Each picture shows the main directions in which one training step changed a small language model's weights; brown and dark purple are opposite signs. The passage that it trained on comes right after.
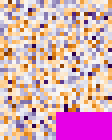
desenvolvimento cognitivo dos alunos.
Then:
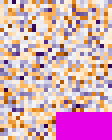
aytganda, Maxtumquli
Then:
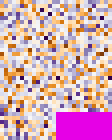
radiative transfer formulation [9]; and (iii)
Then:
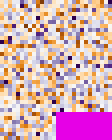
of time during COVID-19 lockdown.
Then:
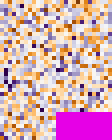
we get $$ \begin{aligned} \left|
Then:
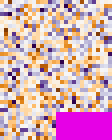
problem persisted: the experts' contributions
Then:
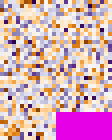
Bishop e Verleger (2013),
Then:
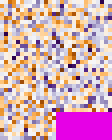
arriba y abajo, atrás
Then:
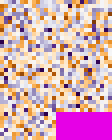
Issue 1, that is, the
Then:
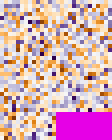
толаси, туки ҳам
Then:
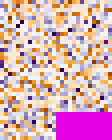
reactions describing RNA polymerase
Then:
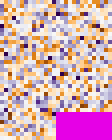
- 1 )^3} , $$ respectively. These
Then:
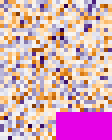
the thermophysical properties of composite
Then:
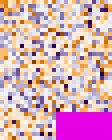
inkorporiert in mikrobielle
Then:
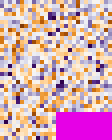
seseorang. Pengertian
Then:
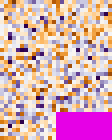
“*brokerage*”, isto
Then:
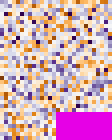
above points to the fact that management is saddled
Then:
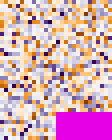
increased the perceived self-efficacy of
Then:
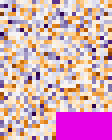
asarida quyidagilarni
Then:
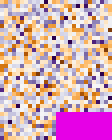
SILVER SAUCER AND THE
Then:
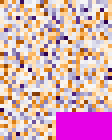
paper builds on the previous work of researchers in
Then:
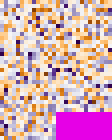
Report on framework, methodology and standards Document
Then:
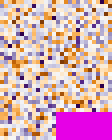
S.K. performed chronoamperometry
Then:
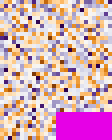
Жамал" еді.
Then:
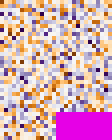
F}$. If we apply $\FM_{B}$ to
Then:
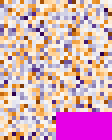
supervisor may be considered **the biggest
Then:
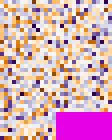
(2) Level of Cognitive
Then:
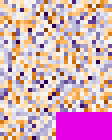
korroziya mahsulotlari
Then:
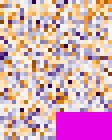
Sweden, Switzerland, and
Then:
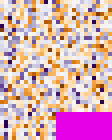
argument shows that the formula for the map $ Q $
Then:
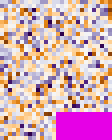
министра от 27 декабря
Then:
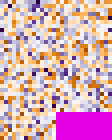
the disease strikes. None of the
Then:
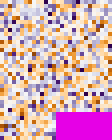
managing these systems. III. PROBLEM
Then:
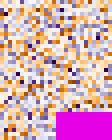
method of sensitivity analysis, as an alternative of
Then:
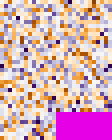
the developed technologies on the Levelized Cost of
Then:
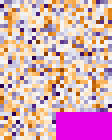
curated & preserved (including after the end
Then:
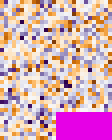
researches indicate that the reason for non achieved learning
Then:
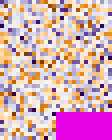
so'zidan, «raqsga
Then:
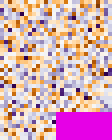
to $B$, and whose boundaries meet $\partial
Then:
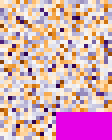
across blocks. BMC diagram used as the
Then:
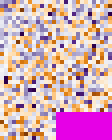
o'zgarmadi, lekin ayrim
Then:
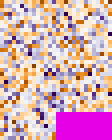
you can do to make the best of it!**
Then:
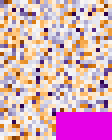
reliability was carried out using the test-retest
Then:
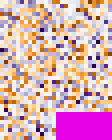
one can exploit more of the structure of the
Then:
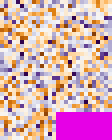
and waste disposal are ranked the lowest
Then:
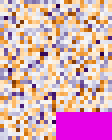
that Virtual labs can completely replace
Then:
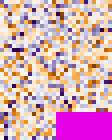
$3\le j\le N$, we have
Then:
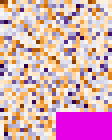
mámleketlik pedagogikalıq
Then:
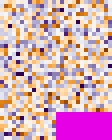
metal matrix composites (MMCs) is very
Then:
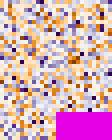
o movimento Banco Vermelho em
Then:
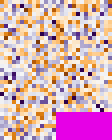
fibroblasts. They have uniform
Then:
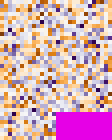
tabiiy sharoitlarni aks
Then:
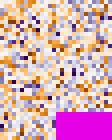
integers encode important arithmetic data of the
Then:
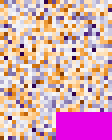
$N$). The residual at cell $j$
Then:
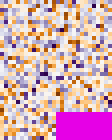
recorded taken place at Case 3 combustion followed by
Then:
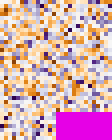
an $W$-equivariant embedding of the affine variety
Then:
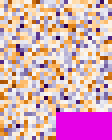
1 mm but showed no antimicrobial activity
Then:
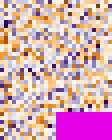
a psychological profile of the main character was created
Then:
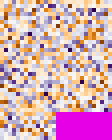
in the analysed market of the Republic of
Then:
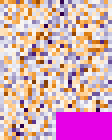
gerichtet wird. Auch hier können die
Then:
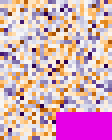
The current study by Wang et al.,
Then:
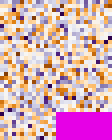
of forest fire was in 2006 and 2008. The
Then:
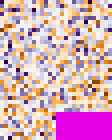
un equilibrio positivo y aparecía
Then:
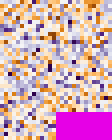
the basis of melody various 'Ragas'
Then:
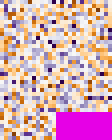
“tirem seus cadernos,
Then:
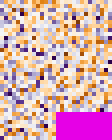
example and $g$ has no critical point.
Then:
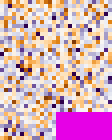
collection. Data on patient characteristics, including treatment, general
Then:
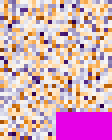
організаційній, науковій,
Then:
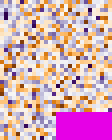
in long-term software gardening and delivering
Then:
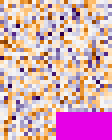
inequalities for truncated sumsets} we review some
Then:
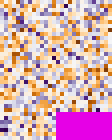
the protection of the family defined in six variables allows
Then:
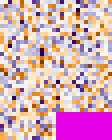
and is a direct neural network implementation of
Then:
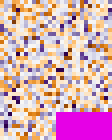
А.В. Сердюков
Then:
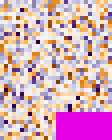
waisted specimen is proposed for the
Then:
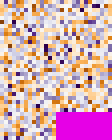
ACTIVOS DE SALUD
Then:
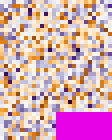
WaterCorp for algal blooms.
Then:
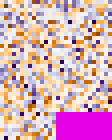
interacting with digital content. Memory
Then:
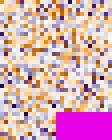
coli* enterotoxigênica
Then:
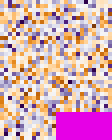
27) Ob upoštevanju
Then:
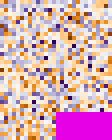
dynamics of the reference assets have a dual representation in
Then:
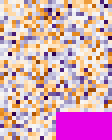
using the currently available and potentially available technologies.
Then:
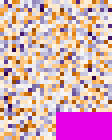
this case, the father is a poor but
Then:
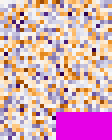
either $\Lambda_{L_k(i)} $
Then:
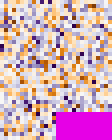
nacional de atividades econômicas,
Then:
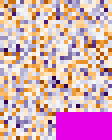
y lo patológico, las conductas
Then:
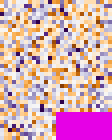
sensor network, resource allocation without
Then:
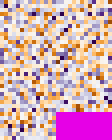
are eligible and less IaaS
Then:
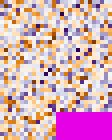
Tawhid, M. A.
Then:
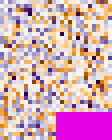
M.A.J.; Funding
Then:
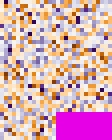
was detected [19]. It was reported that the
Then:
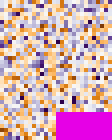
the family whose hands consist of single cards with
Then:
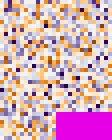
also shows the strong reason for existing a press in
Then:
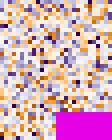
inkor qilinadi: var a =
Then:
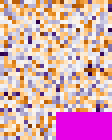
ii. Francis Turbines: A
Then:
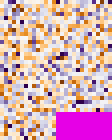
with repeated eigenvalues if it is true that $\partial
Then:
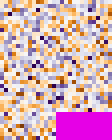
the realm of symbolic music making and the
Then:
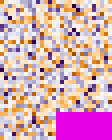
carrier for biocatalyst in the
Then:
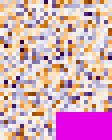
$\pi:X\to Y$ be the canonical
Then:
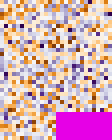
= (\mathcal{M}_0,{\mathcal
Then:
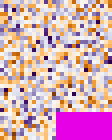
qisqa 15–40 yil umr
